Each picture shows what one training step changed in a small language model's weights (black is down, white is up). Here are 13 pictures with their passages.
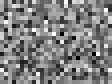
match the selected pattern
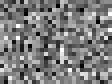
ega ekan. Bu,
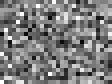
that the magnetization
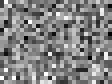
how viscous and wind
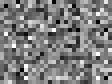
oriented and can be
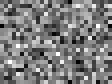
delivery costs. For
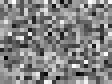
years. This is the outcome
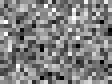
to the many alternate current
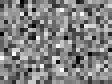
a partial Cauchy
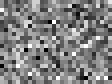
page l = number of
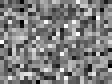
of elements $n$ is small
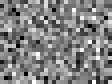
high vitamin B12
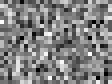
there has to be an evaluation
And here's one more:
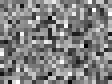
annihilation data
